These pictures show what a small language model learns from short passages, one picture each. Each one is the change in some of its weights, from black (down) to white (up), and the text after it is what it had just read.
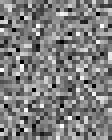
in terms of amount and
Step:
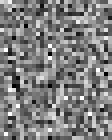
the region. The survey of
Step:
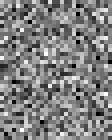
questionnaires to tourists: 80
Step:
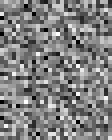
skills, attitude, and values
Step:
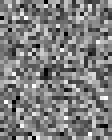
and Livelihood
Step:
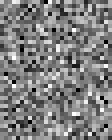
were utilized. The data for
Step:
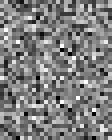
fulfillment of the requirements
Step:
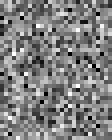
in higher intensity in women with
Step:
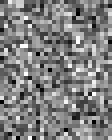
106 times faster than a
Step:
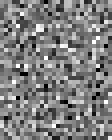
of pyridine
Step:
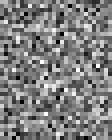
that meets application requirements
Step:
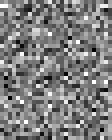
student's workload is a
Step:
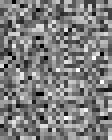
of this paper is to discuss
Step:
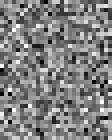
of this work were done by
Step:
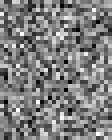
achieve sample size , all the
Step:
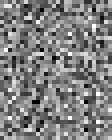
secondary goal of developing, over
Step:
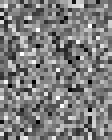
benchmarking tools awaiting
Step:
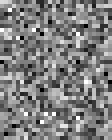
the Terai region,
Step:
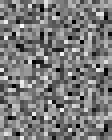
We find that emissions targets of
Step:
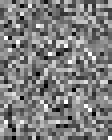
of the front-end devices
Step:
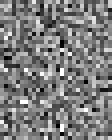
Jewish identity linked to
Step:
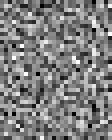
domestic violence were registered
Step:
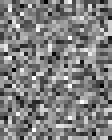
of VO (from
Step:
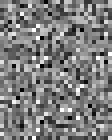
of physical money and bank
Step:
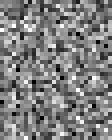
bank stability (Kumar
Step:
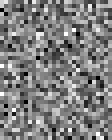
receipt of a vertical
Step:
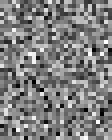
same provided the altered words
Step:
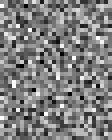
interpretation of data gathered
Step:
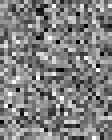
This is popular in India and
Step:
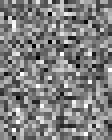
proteins was measured at 595
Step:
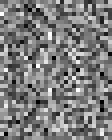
committee as follows. -
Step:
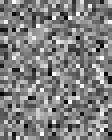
have been found to contain
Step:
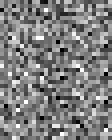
seem at first sight
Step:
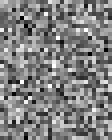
the four states during 2023 or
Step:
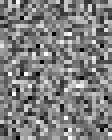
to achieve the desired blood concentration
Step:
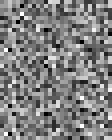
and all of the indicated
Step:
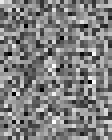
the above case, the
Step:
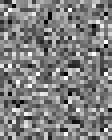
However sometimes there may be presence
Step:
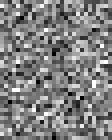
web application workloads that
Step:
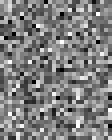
in Chapter 10,
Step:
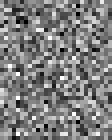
Dynamics variational
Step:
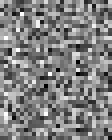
Menderes University,
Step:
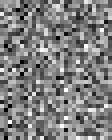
through a participatory and
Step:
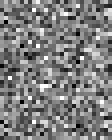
hydrolysis DISCUSSION Method
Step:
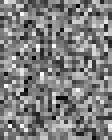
4). In the South
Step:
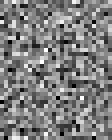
trials for treatment and vaccine interventions
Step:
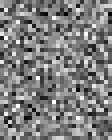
Concise Introduction*. 5th
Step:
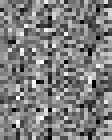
THE ISSUES OF
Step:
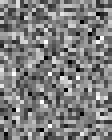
approaches to pituitary
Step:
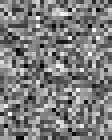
PD controller, when
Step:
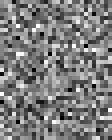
of dimensionality, local
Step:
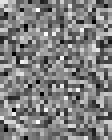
the Commission) - CO:
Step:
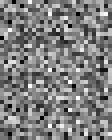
good and valuable to aid
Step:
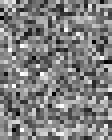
al., 2022). Originating
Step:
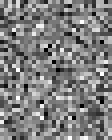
to respond to all your comments
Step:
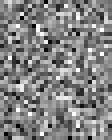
for 30 days [Table
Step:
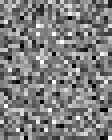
in the research has been adopted
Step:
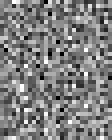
were 100% loyal
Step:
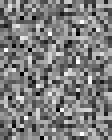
tooth bleaching is
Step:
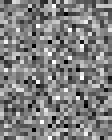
are usually used to represent each
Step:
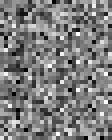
reduces the performance of composite
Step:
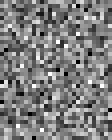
Reflectance –
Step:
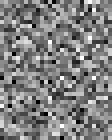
cycles according to agile principles
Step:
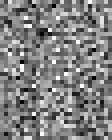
0.5cm and less
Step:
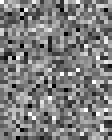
a testament to the importance
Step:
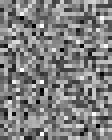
“*a mouth to
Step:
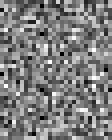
domesticate the female as
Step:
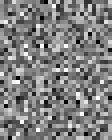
are preprocessed with
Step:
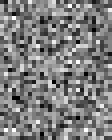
Farm PC is the
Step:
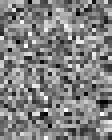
patients (age 62 ±
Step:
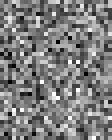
Following the Bayesian
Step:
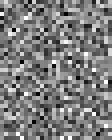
individuals and those planning to move
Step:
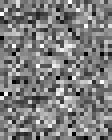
waive the computational challenge but
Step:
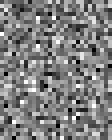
Regional Share HQ
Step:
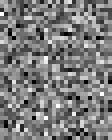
existing blockchain infrastructure, our solution
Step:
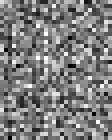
spikes within one cycle
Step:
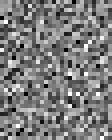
as hidden resources capable
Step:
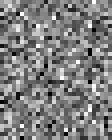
women with BED and
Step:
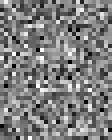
acquired by the vibration
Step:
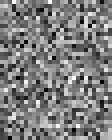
This study was designed to evaluate
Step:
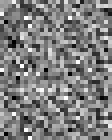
definitions and metrics. All
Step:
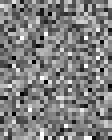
All persons involved in the
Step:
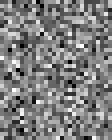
Joan's lifetime
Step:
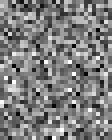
pleasant and accepting
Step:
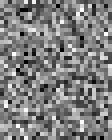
fuel (Samolada
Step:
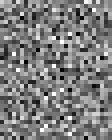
by the symbol e
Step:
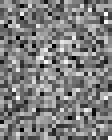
of drug delivery technology for controlled
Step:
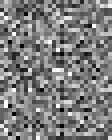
composite in military applications.
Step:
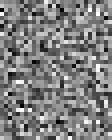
digital innovation. Furthermore, it
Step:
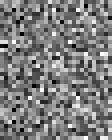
the spatial and temporal conditions can
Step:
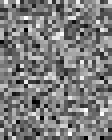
chosen by the verifier to
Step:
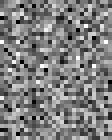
and diffusion rate decreases, and
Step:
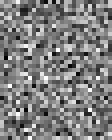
equally distributed across the four
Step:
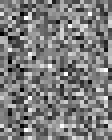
accurate insights into dynamic transmission
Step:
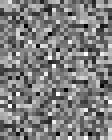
the good practices of the Project
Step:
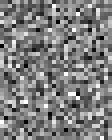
current ripples are smaller
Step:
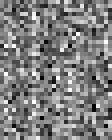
Vi Su P Fu
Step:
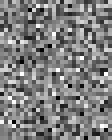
we need and it is carried
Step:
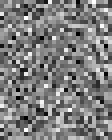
regarding instructional effectiveness. This
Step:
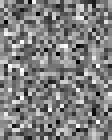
Stefik and S.
